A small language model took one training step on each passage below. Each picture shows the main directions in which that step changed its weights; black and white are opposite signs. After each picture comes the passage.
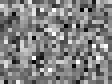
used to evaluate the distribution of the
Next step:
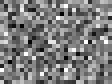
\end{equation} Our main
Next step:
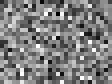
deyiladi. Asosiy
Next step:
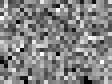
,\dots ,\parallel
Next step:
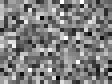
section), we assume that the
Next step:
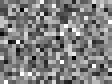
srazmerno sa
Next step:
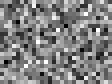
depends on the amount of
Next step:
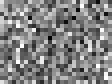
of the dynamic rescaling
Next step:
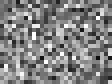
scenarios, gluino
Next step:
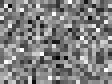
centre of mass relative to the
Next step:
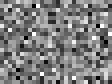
vortex beam of order,
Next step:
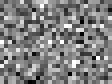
dependency, we can set this
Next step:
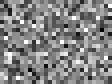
Além disso, tem-se
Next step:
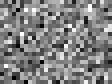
minimal design measurements over 24
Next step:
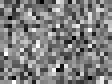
the LLM application.
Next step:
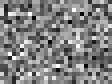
{Adv. High
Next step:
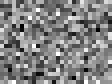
the two detector plates,
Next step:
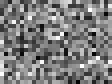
6. Фёдорова
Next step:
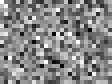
the far field zone.
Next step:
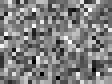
[16] since each image contains
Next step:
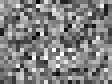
measurement) is linked with
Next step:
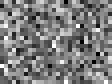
ACM Transactions on
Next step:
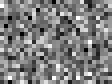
to the Rydberg state
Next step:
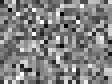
delta transfer scales
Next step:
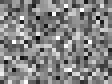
little from a constant.
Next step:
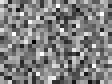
Proof of Theorem 1}
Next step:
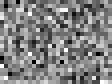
Keywords: *cu,
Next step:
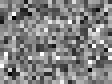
íntimo mostra
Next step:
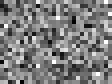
works to free itself from its
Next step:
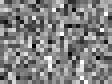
Such rotational effects,
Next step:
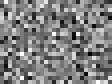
an hour. Experimental
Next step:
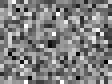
origin-symmetric convex
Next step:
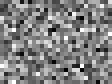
hosts helical edge states and
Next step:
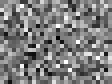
value obtained in this work, with
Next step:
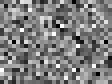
já tendo desconfigurado
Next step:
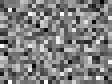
\ms \ni {\bf
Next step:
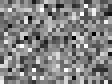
indicated for brevity. The
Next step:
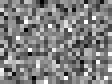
complete? In this section we
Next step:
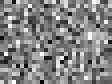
Journal of Oral and
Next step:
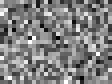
Bianchi VIII and
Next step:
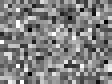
é derivada de culturas
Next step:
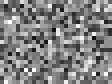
initial guesses from the previous
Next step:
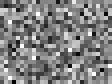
identidad y los valores de la
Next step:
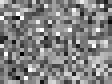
Gorenstein rings,
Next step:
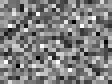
сути, мобильная
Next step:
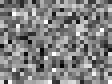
for \FLT. (For
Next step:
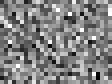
thresholds for each
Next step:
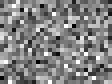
without transfer learning on the test
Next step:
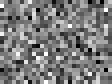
to which an observer within a
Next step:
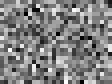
similar to (1) for
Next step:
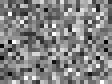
allá del capitalismo
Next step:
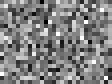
of \PYTHIA
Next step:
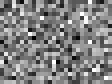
{They thus appeared
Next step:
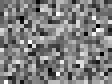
is the Quintessence field
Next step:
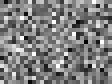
$M\subset N$ car
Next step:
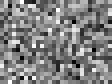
hence invertible. It is
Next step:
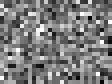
reference state, i.e.
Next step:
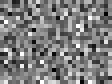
Since both $p$ and
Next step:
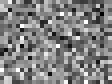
\Gamma = G_2 \Gamma
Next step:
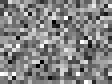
de mortalidade infantil
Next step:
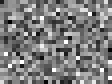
basicamente três
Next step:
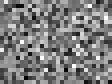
processes, and the massive
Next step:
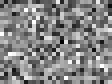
two quasi cocycle actions
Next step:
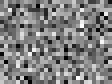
as follows, \begin{equation}
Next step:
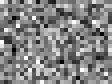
that in elementary TMs the
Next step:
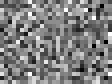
best way for future
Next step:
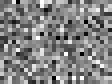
$v$ be a vertex from the
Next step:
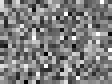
In [5] the proof is based
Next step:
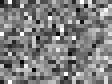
to what happens for
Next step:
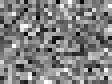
fixed by the particle ratios
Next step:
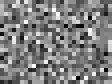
have $L(Q) \leq
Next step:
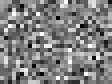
мистецтва або
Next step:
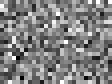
the Ricci scalar are
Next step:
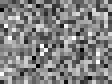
phases for $U=5$.
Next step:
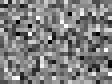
la base de datos se
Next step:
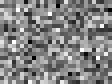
is assigned the {\it
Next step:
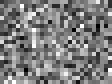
в свою очередь
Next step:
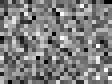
that two-dimensional iterative
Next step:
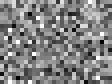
o Brasil,
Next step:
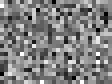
to the order parameter $p$
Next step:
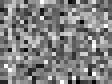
if the two coefficients $\alphaH$
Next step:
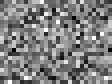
this end the algorithm delineated in
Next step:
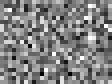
and for all $\mu\in
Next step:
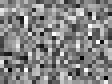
discourses were examined through
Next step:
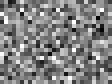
called \% values at capturing
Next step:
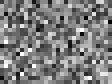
\ref{fig:5} show
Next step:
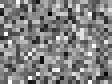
have been added, this new
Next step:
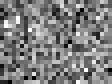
analogies. It can be observed that
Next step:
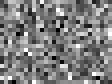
the Markov property,
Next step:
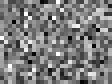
the spread of the integral
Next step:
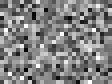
recur at nearly the same
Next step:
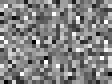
regimes in foreign
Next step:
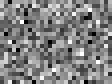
(Only If). Let
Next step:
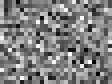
location factor \textit{net
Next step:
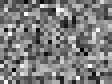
problem; see, e.g.
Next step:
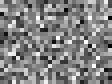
function. A fractal structure of
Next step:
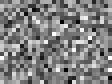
``mass'' is close to
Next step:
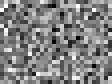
polarization angular power spectra in
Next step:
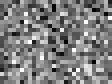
1 and 2 imply that
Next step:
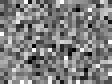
$G$ is planar.
